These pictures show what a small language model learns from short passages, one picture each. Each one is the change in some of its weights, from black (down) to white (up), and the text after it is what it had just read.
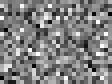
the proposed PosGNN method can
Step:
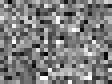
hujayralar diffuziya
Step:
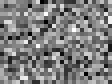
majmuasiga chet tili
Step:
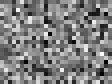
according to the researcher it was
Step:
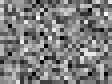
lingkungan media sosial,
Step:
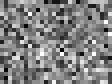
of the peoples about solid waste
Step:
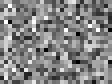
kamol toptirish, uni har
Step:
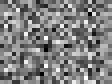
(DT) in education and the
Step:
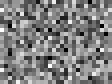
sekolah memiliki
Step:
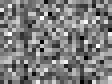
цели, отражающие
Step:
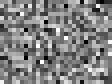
following digital twin model
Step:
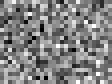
the most important issues in VPT
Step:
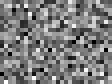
общества и, в частности,
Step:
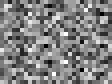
mudando diariamente,
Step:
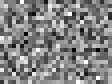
a high speed computer has shown that
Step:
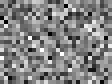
that 15% of the roof needed
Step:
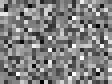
cual este hospital cuenta con 8
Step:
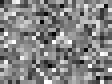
стратегії до сучасних
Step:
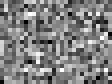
ser tido por dano.
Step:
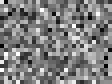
real observation of deployed
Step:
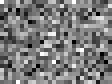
en Educación ISSN
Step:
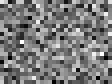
sorun alanı
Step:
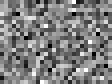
composition was obtained from 2,016
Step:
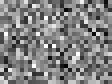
Our single-trial analysis
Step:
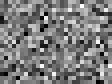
wide range of tasks that skilled workers
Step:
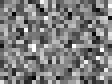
IMPORTANCE OF
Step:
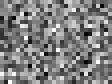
its signal is unavailable
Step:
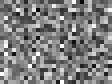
Journal of Scientific and Research
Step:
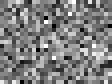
fiyat artışlarını
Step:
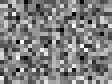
analysis technique in order to test the hypothesis
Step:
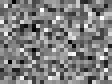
Infective exacerbations
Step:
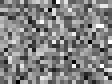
with 15 users suffering fading as
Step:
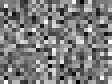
Sciences of Ukraine,
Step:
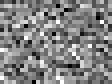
90% das horas
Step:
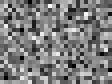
situations is done, in order to
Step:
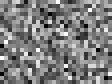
Демидов. –
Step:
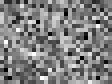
bera boshlay?»
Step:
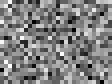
diagnose their motivations, such
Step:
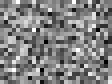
скорости анализа
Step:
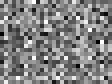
direitos retirados.
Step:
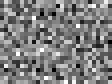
one-point calibration is carried
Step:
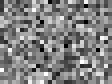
incêndio são: o
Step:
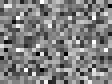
antakse ülevaade
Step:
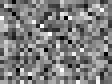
Momento x tempo
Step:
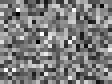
was reviewed and the functions include
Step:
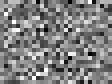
understanding to be reached in the
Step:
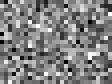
the reaction rate. Previous studies
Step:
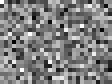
formación integral (Laffita
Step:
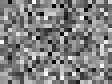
mezoniga aylantirish
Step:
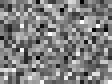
Vehicle Conductive
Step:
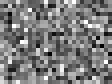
belgilangan vazifalar
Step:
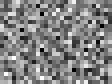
рисков или свести их
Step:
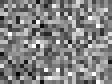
a heated vertical flat
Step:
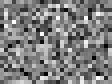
were analyzed for C, H and N
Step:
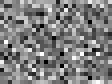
sought to critically analyze the
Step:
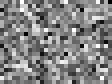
kegiatan guna
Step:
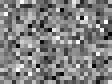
Çünki real imkanların
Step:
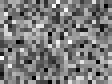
to screen patients for substance
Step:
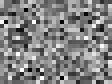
phrase network of networks"
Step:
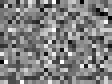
Socio-Technical Innovation
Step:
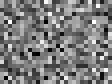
extract of OSWP in a
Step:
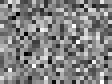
concentrations during malaria (those
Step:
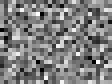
Mintaqaviy investitsion
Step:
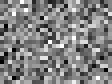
any such variable property or characteristic
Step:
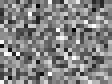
the sample testing process. An observation
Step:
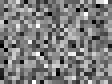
number of people in the society. In
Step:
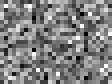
aspects in M&As in behavioural
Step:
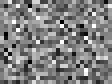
of the extra finger. He also
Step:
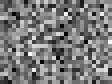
para el Desarrollo,
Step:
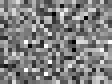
tayyorlashni bilishi
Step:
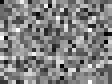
ko'ra behuda
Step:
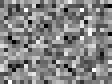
- NADRUK IS
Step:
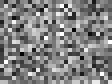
static exercises in combination will
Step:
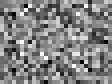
low-and middle-income
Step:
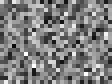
investigation of load change of propeller
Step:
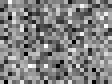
regulation and emerging governance
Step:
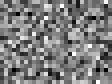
1.0 million camels,
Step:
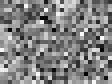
erishish; g)
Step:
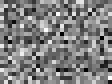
in a basketball
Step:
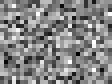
dapat mengurangi waktu
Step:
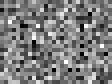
regeneration and argue that cultural
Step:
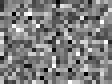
moins pertinent sur les
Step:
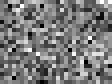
de Oliveira Residente
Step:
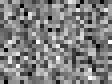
sense of belonging, improves
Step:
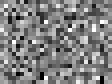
successor selection have significant impact on family
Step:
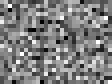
maqolada Zulfiya
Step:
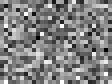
less frequent causes of secondary
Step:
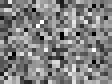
diversified the focus of the
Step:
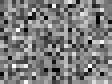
Agentes Municipais de
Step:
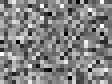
start its deformations. It is
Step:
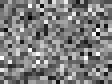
the chance of healthy and active
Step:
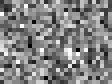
aj ⁴ p ^h aj
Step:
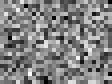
Segal [19] where he
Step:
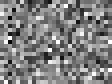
is, therefore, a living
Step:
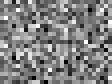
radar images and numerical models”.
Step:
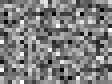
perusahaan perusahaan
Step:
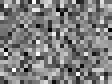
of Social Sciences, Fiji National
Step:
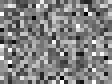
of the sulfadoxine
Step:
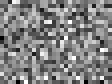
били задовољени
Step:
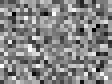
Africa (Fig. 1). It
